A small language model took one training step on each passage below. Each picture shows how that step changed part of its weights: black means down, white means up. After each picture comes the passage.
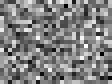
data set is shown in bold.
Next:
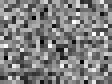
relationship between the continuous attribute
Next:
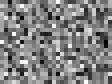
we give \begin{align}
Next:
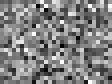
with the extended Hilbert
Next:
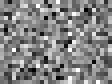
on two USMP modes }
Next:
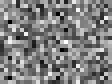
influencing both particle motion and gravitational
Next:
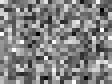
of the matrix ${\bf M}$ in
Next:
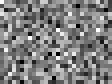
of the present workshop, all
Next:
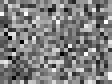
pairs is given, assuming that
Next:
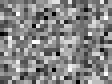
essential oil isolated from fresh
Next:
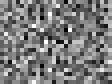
behavior in the data sets with discrete
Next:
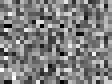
Arts, Design, and
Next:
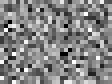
cases, with a distribution that is finite
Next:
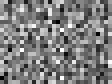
each with multiplicity two, and
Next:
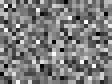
the weights \begin{equation}
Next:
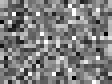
Such arbitrariness corresponds
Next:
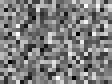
the model fits, the image
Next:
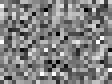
into Eq. (12) (with
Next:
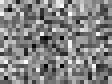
of life. Overall, this
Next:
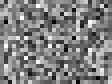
university/college. The
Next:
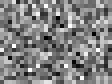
general, as their work does not allow
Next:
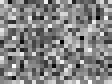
much more difficult to determine the chemical potential
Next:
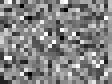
magnetic, thermoelectric and optical
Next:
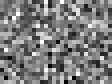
properties can be improve by doping
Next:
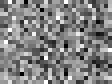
Services lab, Computer
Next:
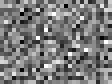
modification to the FFs due
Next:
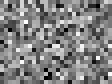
fields of Science and Technology Studies
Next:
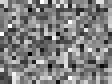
using four different samples, each with dimensions
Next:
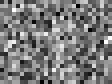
in the heater strip at
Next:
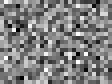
main research material Art educates a
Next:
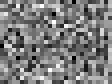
his research career with a
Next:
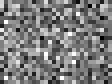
perform well with the bat rather than
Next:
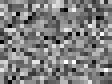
to fluctuating traffic
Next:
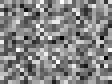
secondary electron emission at surface,
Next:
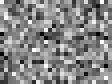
dephasing while improving efficiency,
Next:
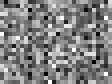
separation between waveguide
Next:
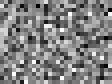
diagnosed with CAP,
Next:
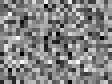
a result of the networks created
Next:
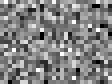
results obtained for simulations based on different
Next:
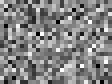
the metaphysical proposition
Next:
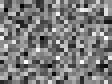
person in this research.
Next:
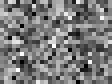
73). Especially in
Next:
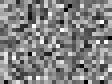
roles in swaying their
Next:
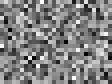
various manifestations of mass culture
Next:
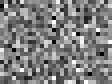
on a manual set-up using
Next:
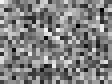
of the mixture created with
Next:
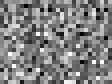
constitutional institution,
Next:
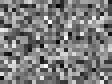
is different in ability, interest,
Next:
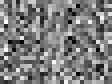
interests and inflation
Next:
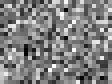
range of striking force from
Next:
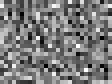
incarnated as the
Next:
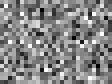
resources. This research holds significant potential
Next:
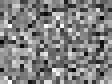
{\bibinfo {journal} {Phys.\
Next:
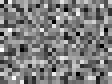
structures are calculated from the circuit
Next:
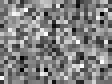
apparent. First, the
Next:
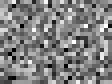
28], that is to make a
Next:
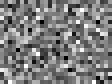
The operator coefficients $k$ satisfy
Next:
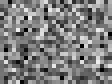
a combined mass above the
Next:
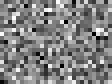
all other NZ subjects were
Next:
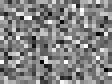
a setup with zero effective
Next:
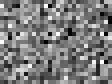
Yamagishi and K.
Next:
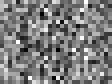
area covered by moving parts
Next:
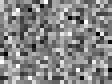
at the same time respectively.
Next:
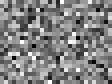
on the results of a quantitative
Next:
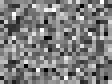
CHD. - Early
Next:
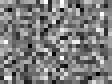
($g_c$) and valence
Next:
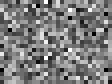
pass through each other at
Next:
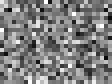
to examine it in its natural
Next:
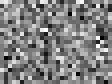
obtained for $\gamma\approx 1$,
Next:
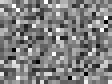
of emotional regulation to explain
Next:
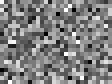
on a virtual data
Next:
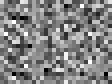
wall temperature of the gun
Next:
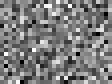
where the~first uncertainty is statistical
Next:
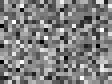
and optimal design of the transceiver
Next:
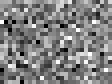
sound is sometimes controlled by
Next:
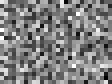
of the matrix elements of the operators
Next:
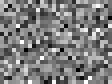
the experimental set-up. This provides
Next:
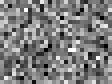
using the method of Wilets et
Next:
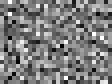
other gifts on the plate
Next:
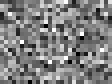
have been increased depending on the development
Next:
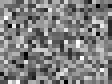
delegate the user to make
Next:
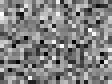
\node [transition]
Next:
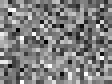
half the planet’s Hill
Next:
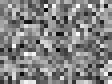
PATTERNS OF
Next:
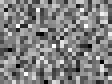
the aggregation process.
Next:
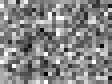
increased nutrient availability.
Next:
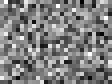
spin dynamics is insensitive to the
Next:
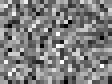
that is dI/dt is
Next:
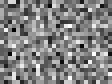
Figure 5. After that, we
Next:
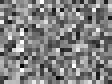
the outcome of a stationary
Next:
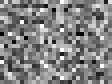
surface area, porosity and
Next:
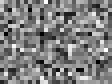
that health issues, environmental
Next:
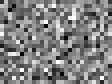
is unusual that charge ordering
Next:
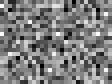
working with nature as a
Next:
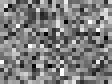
the year and being a short duration
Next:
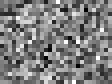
on the `linearization' of the
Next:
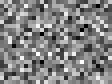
reduce the systematic errors in our
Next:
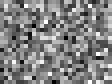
Bitcoin mempool
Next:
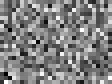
CP entities as described below.
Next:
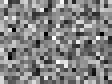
sequence vector poorly represents the
